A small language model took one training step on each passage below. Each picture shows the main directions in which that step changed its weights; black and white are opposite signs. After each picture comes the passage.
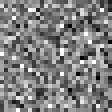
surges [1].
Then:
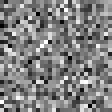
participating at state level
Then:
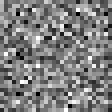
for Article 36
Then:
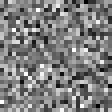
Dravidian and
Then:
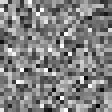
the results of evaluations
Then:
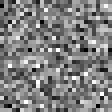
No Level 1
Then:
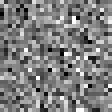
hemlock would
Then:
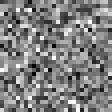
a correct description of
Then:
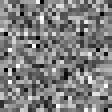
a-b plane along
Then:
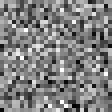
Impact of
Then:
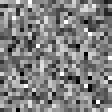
with a higher nature.
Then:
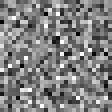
area (best
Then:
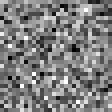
is invariant under the
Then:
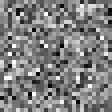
of QD.
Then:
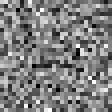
the full influence of the
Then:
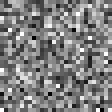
deciding to
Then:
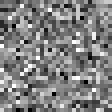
ethical and legal
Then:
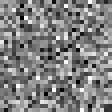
their respective characteristics and
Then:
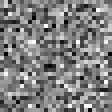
and unaffordable
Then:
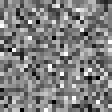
traditions and a
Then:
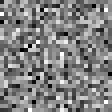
(first and last
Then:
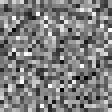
put in place
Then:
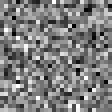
drives with a vector
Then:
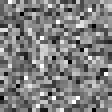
the antioxidant
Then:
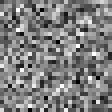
a slow increase in
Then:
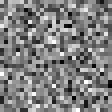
contexts where financial stability
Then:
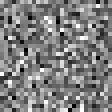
in Quintom
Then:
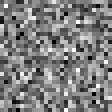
something we
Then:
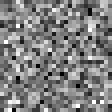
cultural context.
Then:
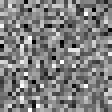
Moreover, the effective pressure
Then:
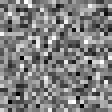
that the value given by
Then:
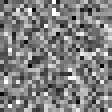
improved detection efficiency close
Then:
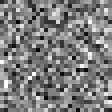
a particular disease and
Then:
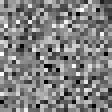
and paste in
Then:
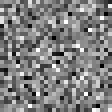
to follow the requirements
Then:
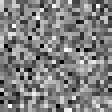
Management of
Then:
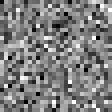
LSTM, there
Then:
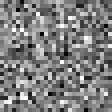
confirm previous findings which
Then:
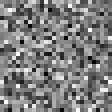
particularly in cultural
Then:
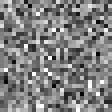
transmission parameter per
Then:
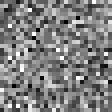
accordance with the
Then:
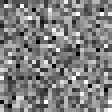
concentrations are measured
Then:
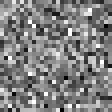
grant agreement
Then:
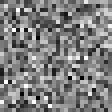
a three form on the
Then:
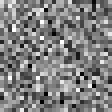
The average domestic
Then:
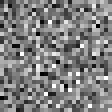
The models are trained
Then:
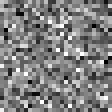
more true for very
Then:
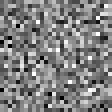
\hc program presented
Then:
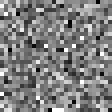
density in order to
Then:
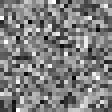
currency units
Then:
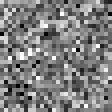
you talk with
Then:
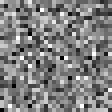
the point spread function
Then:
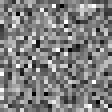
of a probability distribution,
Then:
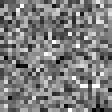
six electrons
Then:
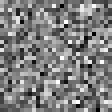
of clinical
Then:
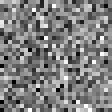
Effects were
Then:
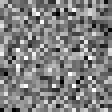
practice. These skills
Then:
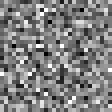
little new
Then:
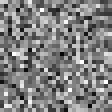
the power grid
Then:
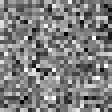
EEG, and
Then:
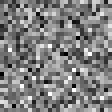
samples near the critical concentration
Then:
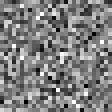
second-order terms is
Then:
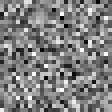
manipulation of the
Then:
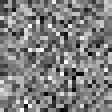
innovations and thereby
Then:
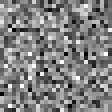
entry of matrix
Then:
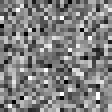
QGP expands
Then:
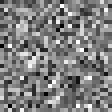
which is written as a
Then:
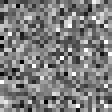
equation was shown to be
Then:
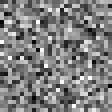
considers the
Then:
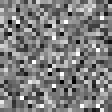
to extract insights
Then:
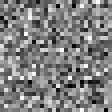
computed as shown in figure
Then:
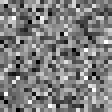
not required. The results
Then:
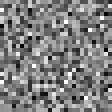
to identify the causal effect
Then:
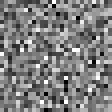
$\gamma$ of
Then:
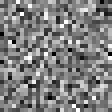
and that does not
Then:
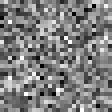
any actinide material
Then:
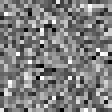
mathematical model for
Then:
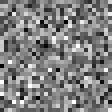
they did not like to
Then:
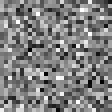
per student in
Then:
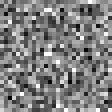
observing sequence that
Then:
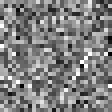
reflecting the
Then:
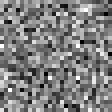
is considered to be
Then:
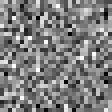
may consider factors such as
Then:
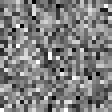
Supporting information
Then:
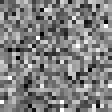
Fermi surface in
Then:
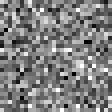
the trajectory of
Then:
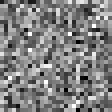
after deformation.
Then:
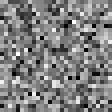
critical exponents. The
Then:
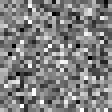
learning difficulties.
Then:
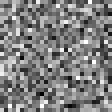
together subsequently to
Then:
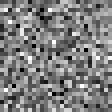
drops the
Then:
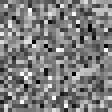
presented in this paper,
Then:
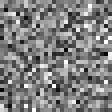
term for the magnetic
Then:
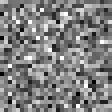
a mobile
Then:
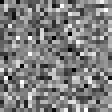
as a function of
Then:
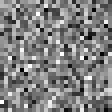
Largest species of
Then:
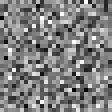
Two challenges arise
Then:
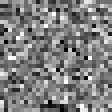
an inferred basis
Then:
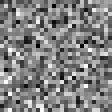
free or fixed particle
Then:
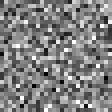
SEN, Department
